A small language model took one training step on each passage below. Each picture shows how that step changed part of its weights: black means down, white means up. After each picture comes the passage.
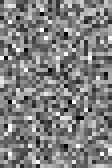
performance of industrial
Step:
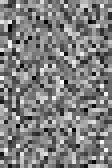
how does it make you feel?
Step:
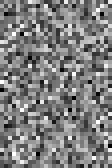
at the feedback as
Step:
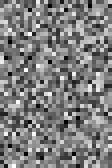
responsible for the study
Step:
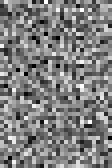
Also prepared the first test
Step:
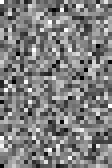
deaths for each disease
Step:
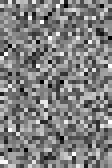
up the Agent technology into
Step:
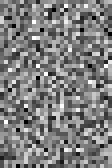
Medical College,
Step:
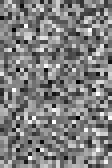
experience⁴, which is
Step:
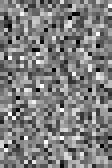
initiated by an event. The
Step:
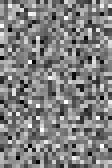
and relative frequencies were
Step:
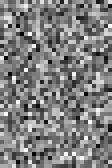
used for the treatment of skin
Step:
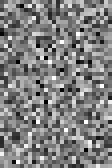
used to sense light
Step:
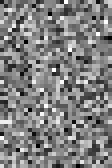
passive way (Baran
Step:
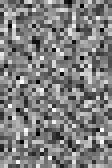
should always produce
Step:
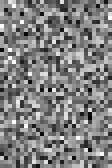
take advantage of this
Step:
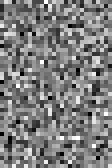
appropriate experimental design
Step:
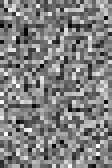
Our main hypothesis
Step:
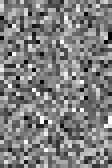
"*Try something
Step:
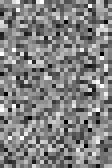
treatment properly, and approach care from
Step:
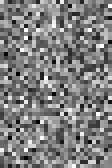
Annex 7.2). Table
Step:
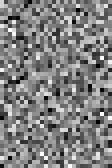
country⁵¹. In the
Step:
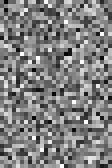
of stylistic devices has been
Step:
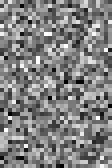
diseases and management of their
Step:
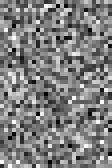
project aims to provide solutions for
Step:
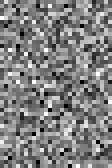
stabilization. Lime
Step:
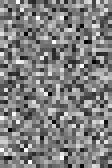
we show the variation in the number
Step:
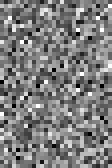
Hungary should not accept
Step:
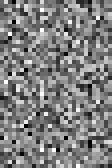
industry is one that is
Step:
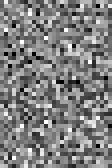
and knowledge for inclusive education and
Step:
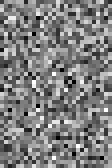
Europeans had difficulties
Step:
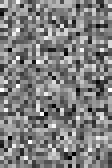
can be obtain from the result of
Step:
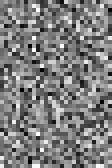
and spare parts needed can
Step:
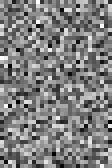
Office of Management and
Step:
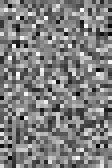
or desires by making
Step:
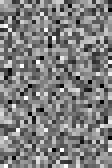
trauma to the
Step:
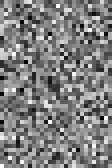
in term of doctor's
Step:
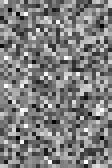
tools, practices and challenges with the
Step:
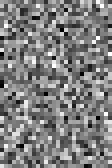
measured in biannual
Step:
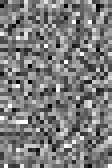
set as σ =
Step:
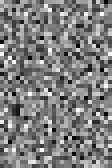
equilibrium. The aim
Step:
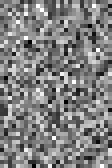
macroeconomic tools in
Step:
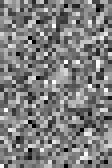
у наш
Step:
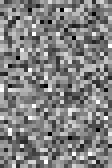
Engine Package The test
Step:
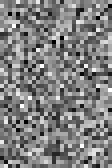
Honey, and objects
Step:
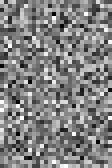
pandemic on China's
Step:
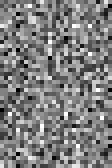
and mixed with soil.
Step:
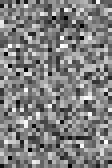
Evaluation of Two
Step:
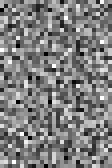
distributed file system
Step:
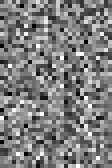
with dark and light source
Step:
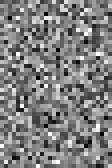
participation, effectively enhanced
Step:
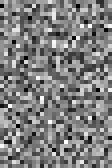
and adopt in the
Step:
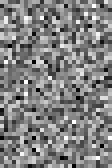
synthesized by
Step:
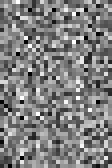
by vol : vol) can
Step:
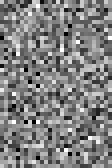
article aims to
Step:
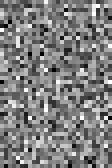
2021). Adolescents
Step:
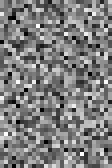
Other exits continue serving
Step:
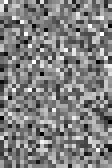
amount of blood loss which
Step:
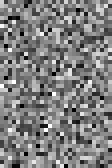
joints. In the
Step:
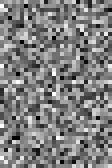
complex clinical presentations.
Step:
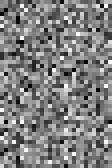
100$$ From the different
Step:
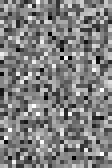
of the magnetic field,
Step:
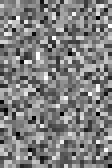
from 0 N/mm^2
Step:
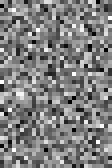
of the new farm disease
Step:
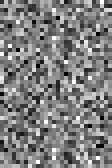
did not meet the
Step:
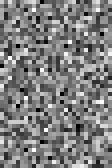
either modeled as a
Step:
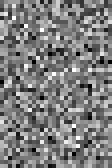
knowledge about the frequency with which
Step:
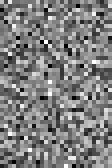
being sceptical; we have
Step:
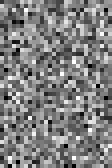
water-stressed plants are
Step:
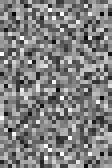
depending on the scale of
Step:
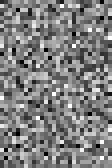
to 1976 positively affected
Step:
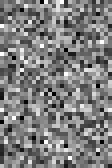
in mid-span,
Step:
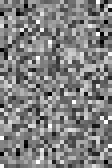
of neurons, are
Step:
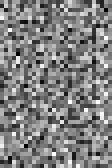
were significant and it influence the
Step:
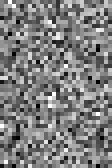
processes. Therefore, even if
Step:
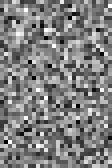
an intracuff
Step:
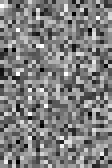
relative distance with other
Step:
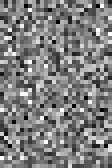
demand of malaria
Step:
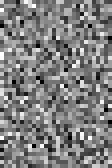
semester of fourth
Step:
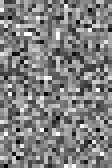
and family. She
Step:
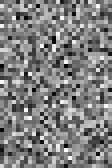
microspheres as
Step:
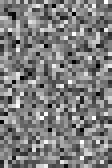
vaqt o'tgan
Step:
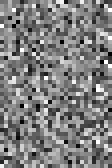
which 600 positive sputum
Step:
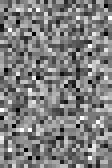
compressed. The ventral
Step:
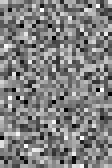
clinical and demographic
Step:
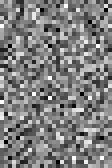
insights into the critical role
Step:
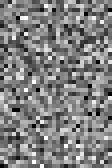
and 15 respectively. Figure 13:
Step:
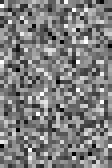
The workers and employers relation
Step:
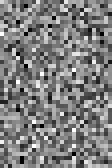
which enable the internal
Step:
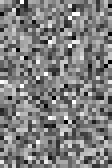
of an increase in uranium
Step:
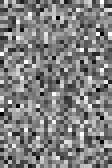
did not find decreased
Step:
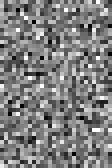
collected from the official
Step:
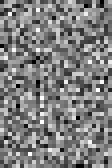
and other development initiatives would further improve
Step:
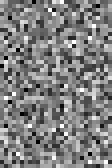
a lower income household
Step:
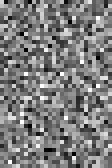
for the controlled release
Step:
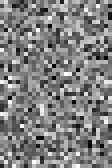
of table 6, 7, and
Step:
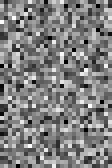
sub band contains high
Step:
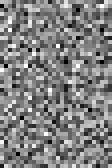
for. For example, note
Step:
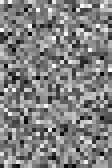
on how to avoid them. To
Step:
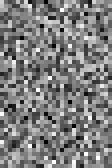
formation theory, expansion
